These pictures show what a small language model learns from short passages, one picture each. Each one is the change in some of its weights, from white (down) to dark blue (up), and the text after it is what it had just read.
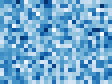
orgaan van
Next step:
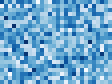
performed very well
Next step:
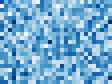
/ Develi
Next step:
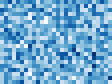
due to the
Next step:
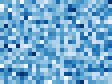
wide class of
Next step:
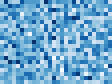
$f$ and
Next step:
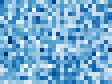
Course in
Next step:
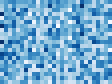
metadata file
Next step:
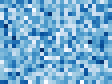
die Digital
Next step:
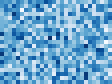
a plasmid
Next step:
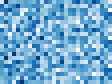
off the vector
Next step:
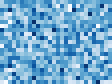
Also, let
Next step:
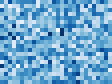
patients and health
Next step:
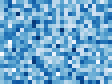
of a universal
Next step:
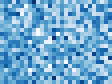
to attain the
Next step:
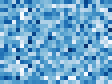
the present note is
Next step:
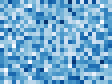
et al.
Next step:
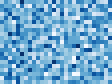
$R$ is
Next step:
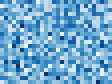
will mean an
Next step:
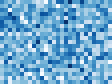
valuable insight
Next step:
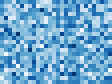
Therefore, the
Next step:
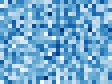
с нем.
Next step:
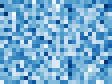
with huge
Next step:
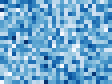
and resource
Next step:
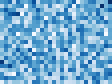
to learn more
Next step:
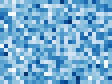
Very Pale
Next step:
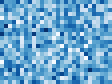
uma contagem
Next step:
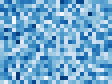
the financing
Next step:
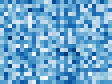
developed according to the
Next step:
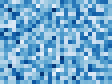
the proof of Theorem
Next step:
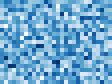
tiene la
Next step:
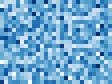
the child's
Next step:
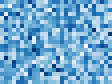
term on the right
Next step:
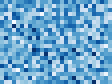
form of communication with
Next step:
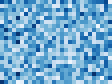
the relevant research
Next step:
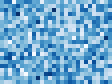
the world.
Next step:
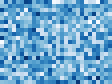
and for some
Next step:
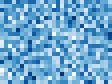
the patient is
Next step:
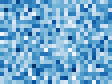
in Figure 6 but
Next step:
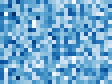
shapes is
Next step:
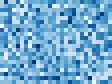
enables it to
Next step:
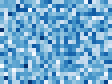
Debido al
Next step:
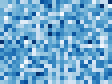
tadan 4
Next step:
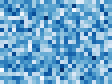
identifying any
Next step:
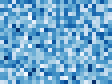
based in the
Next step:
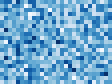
at the point
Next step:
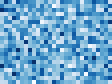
the application, we
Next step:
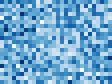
namely the
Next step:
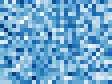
speech, and
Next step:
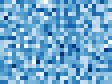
Hence, our new
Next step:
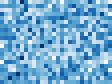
le groupe de
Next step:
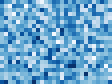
The values of
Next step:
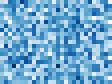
esto se
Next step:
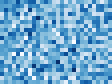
in Figure 5 for
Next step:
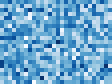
about the speed
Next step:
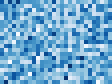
advantage that
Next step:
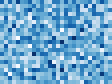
influence of
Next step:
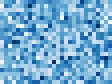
as bump
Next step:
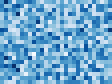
the square
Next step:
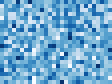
los drones
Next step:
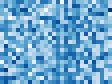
inputs que se
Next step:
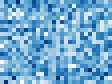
we are interested
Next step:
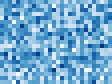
is very important for
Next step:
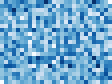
iron complexes
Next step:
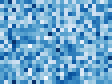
factors affecting
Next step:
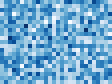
atau dengan
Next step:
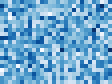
and both parts
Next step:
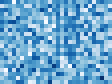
low geometric
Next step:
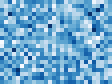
sah untuk
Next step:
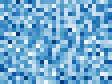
has diverse
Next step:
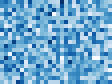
converge to the
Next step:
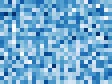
boy yer
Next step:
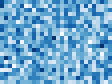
Note that the
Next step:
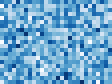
que “não
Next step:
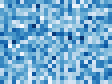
largest social
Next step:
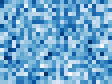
None of the
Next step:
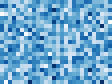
pivotal role
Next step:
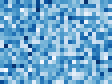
be a partially
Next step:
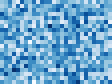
layers of
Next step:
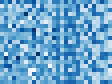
applications at
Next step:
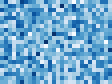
and $x$
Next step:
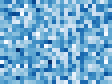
to see and
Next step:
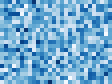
to ensure that
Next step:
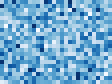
w \in
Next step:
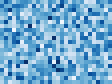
the general case.
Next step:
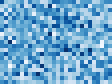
Field Games
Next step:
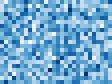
dados sobre
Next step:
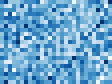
an even number of
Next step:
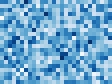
we obtain the following
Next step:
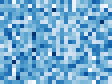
inequality, respectively.
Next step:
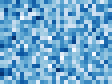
in the x
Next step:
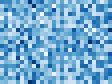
complex numbers associated
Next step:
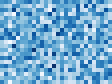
their average density,
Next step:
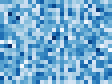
salt plates
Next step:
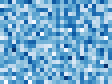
practical foundation
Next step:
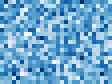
Consider the
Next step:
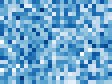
Jiang and
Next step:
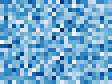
operates in
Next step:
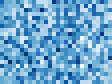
*Integer and
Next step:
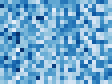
the {\em
